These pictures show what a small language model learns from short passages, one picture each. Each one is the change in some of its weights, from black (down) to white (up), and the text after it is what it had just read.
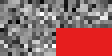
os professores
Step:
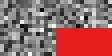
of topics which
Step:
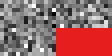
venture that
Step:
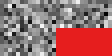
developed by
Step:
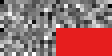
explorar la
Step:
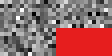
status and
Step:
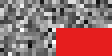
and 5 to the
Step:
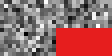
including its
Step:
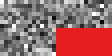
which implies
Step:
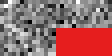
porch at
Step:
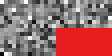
como forma de
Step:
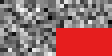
a string and
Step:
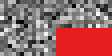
source of
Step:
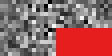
over time,
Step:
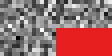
va ularga
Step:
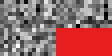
- есть
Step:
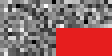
planning and
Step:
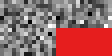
data from the
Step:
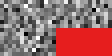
including the
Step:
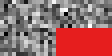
integrated in
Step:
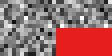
know what the
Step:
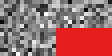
In this section
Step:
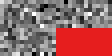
a public health
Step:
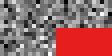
The text is
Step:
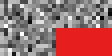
process. This
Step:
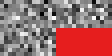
the α
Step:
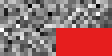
were observed when
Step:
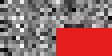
Bu türden
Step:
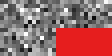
raising the
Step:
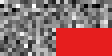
of patients
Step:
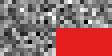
strings for data
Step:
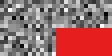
Data were
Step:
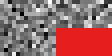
yang lebih
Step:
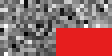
we have an
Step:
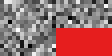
на образе
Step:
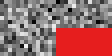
the intervention
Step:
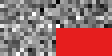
8 Sauf
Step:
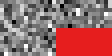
know why the
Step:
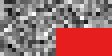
range of
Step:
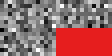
proposed method
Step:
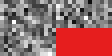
seu local
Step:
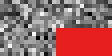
results, and
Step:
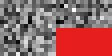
performance on the
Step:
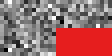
a registration
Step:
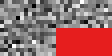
auf die
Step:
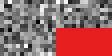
presentation refers
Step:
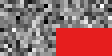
situación como
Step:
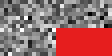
presented to the
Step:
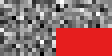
Ar Rahman
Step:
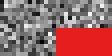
the emergency
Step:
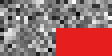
нефти и
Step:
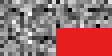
лаги в
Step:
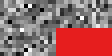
the name
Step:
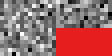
This observation
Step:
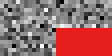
la Figura
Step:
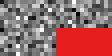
Пути и
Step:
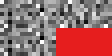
can also be
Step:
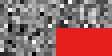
shale development
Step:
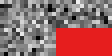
do ponto
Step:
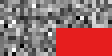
the formulation of
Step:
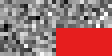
describe its
